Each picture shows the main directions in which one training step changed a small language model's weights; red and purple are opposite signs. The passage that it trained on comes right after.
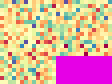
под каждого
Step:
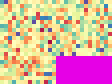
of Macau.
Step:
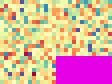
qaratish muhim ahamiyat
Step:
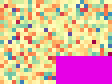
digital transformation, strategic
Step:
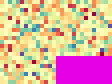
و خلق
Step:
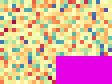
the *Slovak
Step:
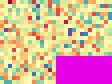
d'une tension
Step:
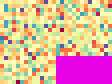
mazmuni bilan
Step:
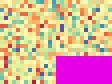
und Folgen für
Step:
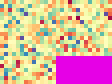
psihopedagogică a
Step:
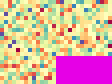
Filho ocupa
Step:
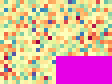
salud mental y
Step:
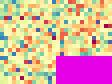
trade caravan
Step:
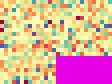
– biron-bir
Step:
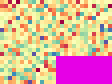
nomzod (yoki
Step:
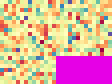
deținută de
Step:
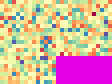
a short square
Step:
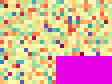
turli hildagi
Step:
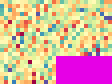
do semestre a
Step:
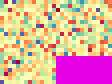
у студентов и
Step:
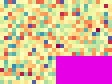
oraz dostawach
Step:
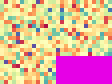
die Intensität
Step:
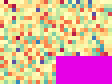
In *Proceedings
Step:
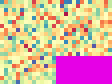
keyingi yillarda
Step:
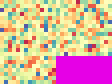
falencias propias
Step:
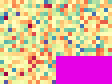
significado análogo
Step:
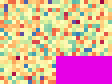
istnieć coś
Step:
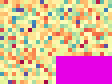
les échantillons
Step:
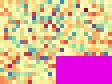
harus sesuai
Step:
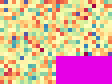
conocer que el
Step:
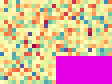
tizimi mavzusini
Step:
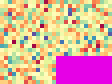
corto distrito la
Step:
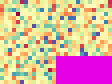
та шляхів
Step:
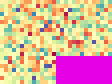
current time is
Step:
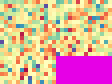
economic growth and
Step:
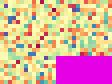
[Slave: A
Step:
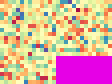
gestione degli
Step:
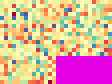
allocation of the
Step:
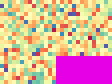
dass Ihnen die
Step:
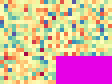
a diversos problemas de
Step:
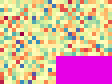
Jalb qilingan
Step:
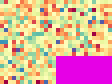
Datentyps und
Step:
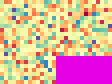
para um centro de
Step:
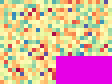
la construction de
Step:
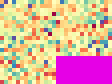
seus membros,
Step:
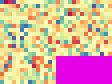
utilizados con objeto
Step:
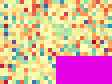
tek başına
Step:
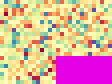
a curiosidade,
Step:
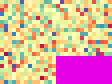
danger continu,
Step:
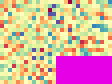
tres configuraciones
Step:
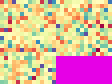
masyarakat dalam
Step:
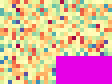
сучасної науки
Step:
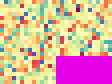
do princípio
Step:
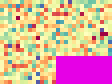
asosiy e'tibor
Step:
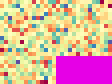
minerallari –
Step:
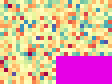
современного развития
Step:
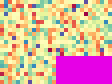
% Ausência de documentos
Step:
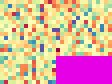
Kameral ish
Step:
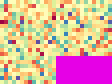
governança do
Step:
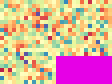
yield, root
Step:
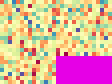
menor valor el tratamiento
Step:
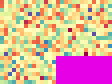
político. 1.
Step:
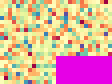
qilinadi. Tadqiqot
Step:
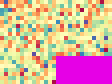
toplamı alt
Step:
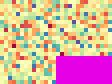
разработанной в
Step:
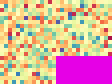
masalalar orqali shakllantirish
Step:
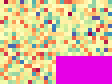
on Embedded
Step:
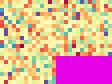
ma'lumotlar -
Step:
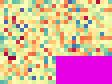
the BBCH scale
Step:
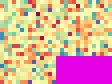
the best models on
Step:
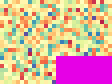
olup, Panel
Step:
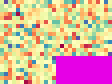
bir necha marta
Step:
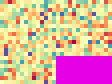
de responsabilidade das
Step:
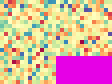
professores, atendeu
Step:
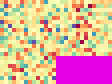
carrinho Anos
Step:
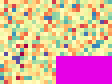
Le Corbusier e
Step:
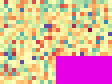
tarbiyachi va
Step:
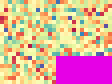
para Docentes; -
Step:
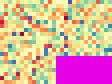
mesmos Contraltos
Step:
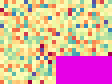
führt an, dass
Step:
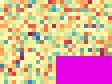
das necessidades, foram
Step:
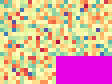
nutqni kerakli
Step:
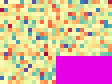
оскільки проф.
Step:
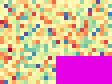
tarzda ya'ni
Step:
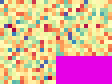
plays an important
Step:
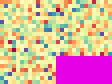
comunicação social e outros
